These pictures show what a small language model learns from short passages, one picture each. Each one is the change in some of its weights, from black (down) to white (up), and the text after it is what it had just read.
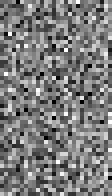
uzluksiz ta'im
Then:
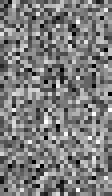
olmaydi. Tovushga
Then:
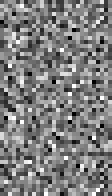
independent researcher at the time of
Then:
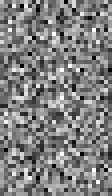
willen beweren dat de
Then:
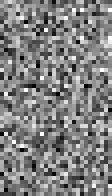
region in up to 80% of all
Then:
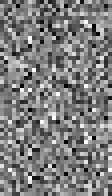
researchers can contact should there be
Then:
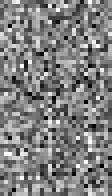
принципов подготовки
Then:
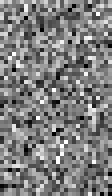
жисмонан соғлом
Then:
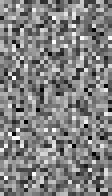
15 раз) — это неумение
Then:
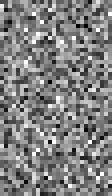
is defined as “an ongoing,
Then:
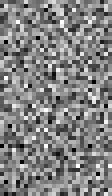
or aspects of the economy.
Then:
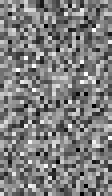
like caffeine in lesser
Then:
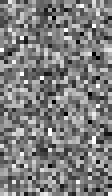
con las NTA y cuya
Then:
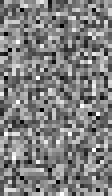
B.L. Farberman pedagogik
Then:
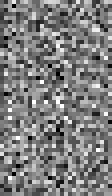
ham fazl-u iftixor
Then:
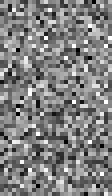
os testes treponêmicos
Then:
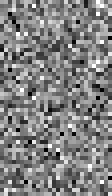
masalalari. - Toshkent:
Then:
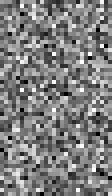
lo expresado por el autor
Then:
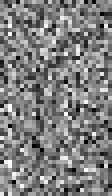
a hospitalization will be experienced in
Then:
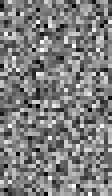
anatomical fidelity and
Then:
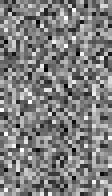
the literature are examined, it is
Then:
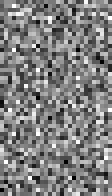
for mastering a concept, topic
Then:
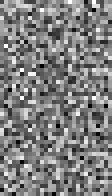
Electrical Engineering,
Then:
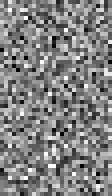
positive outcomes. The evidence in this
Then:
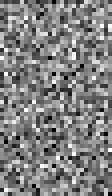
modellari, avvalo,
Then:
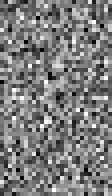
a grouping of sovereign
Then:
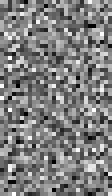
colección de objetos especiales
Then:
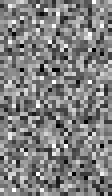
for potential hepatic effects to
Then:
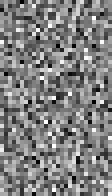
road density, and low
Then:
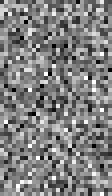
required for further use. 2.
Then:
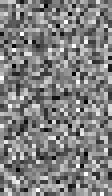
Hasanah Card Users,
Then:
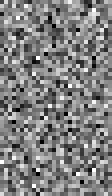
izohli tarjima
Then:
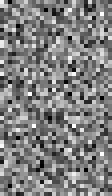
invención ante un mar de
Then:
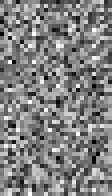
va o'quvchi faoliyatining
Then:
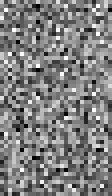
muncii. În acest
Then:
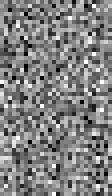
of CKD. ECG
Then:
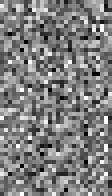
Среди заболеваний
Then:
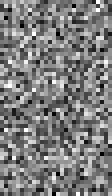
powder is useful for
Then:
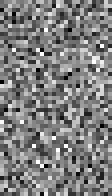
linear regression models,
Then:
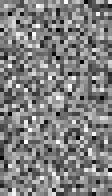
indicates a high degree of
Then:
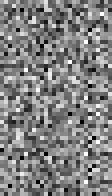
e colocá-las em uma
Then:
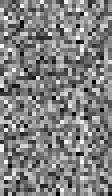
P., Cantwell,
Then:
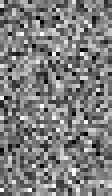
to download the file,
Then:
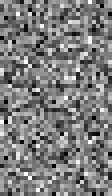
triad exhibits three
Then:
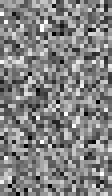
strengthen emotional connections with
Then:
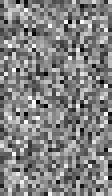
Nazarov Ramazon
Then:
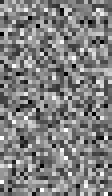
objective of this study is to identify the
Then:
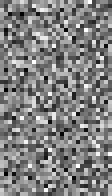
that several national laws do not contain
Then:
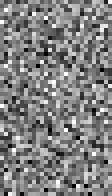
melody or an instrument from a
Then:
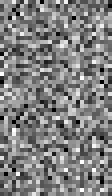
di qualcuno che a
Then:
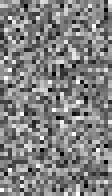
a single production phase.
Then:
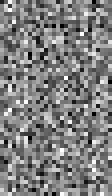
analitik fikrlash
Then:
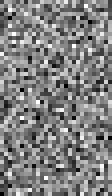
GDP growth in the coming
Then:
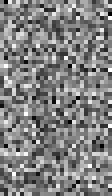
processes within commercial banks.
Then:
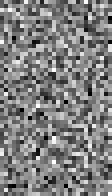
energy and (for larger
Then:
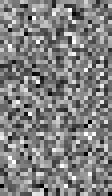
unique type of its seafloor
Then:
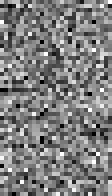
yang terdapat pada
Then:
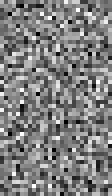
and editing. MB:
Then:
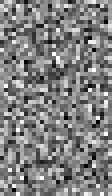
кредит портфели
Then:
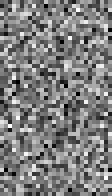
arranging a series of
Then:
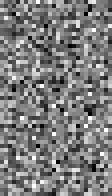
como uma característica do seu
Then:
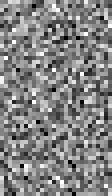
Manzoor Khan
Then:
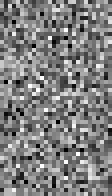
issues. People gathered
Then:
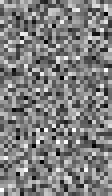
autres construits du
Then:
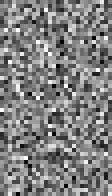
problems that universities in Pakistan
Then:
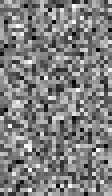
single fibre case, the
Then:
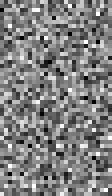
Al usar esta metodología,
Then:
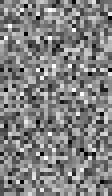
dedicated business developer will have
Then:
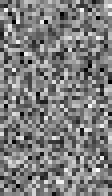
Dan Informasi Melalui
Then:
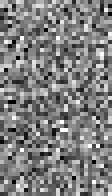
within range of national average, hence all
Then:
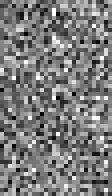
for a long time required for
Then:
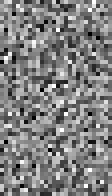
общих трудовых
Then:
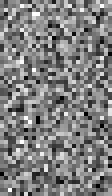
result in entrainment.
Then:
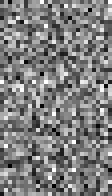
their diameter weekly. The
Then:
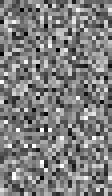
V.G. Kultura rechi
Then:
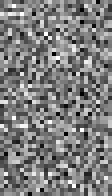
t}(u)$ - Reducing
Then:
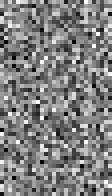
this evidence collection system we could perform
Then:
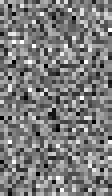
fasting glucose in both
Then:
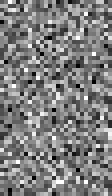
dezvoltarea mentală.
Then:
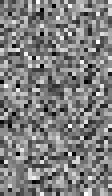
usaha mandiri,
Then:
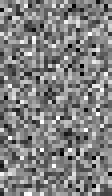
y la disidencia, sino
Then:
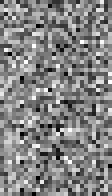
education, science and production is not only
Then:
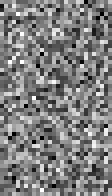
resulted in the production of less sugar
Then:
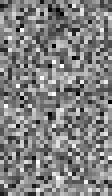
back to the transmitter
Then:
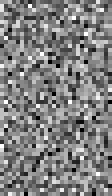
A survey,” *ACM
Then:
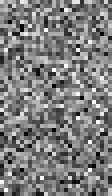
corrente sanguínea/
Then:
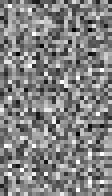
O'lcham qo'yish
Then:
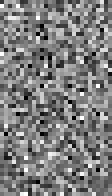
що фразеологізм
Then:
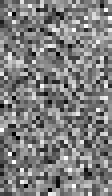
values greater than or equal to the
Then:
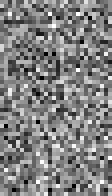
or click to browse and
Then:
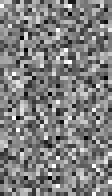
и контроль над
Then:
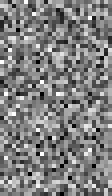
Fecha de consulta: 1
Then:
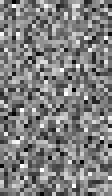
сапалы қайта
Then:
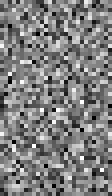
ochratoxin and
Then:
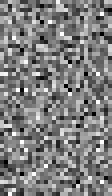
recuentos. El nivel
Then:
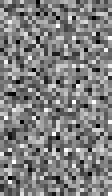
gains of 3.65 dBi
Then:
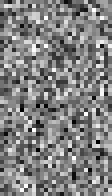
evaluate occupational hazards
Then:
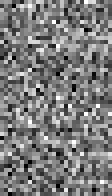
to interact with the L2 group,
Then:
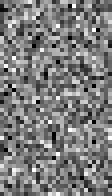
17 Tswatagi Patigi
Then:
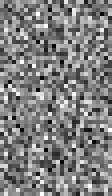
cluster are presented in Table 4.
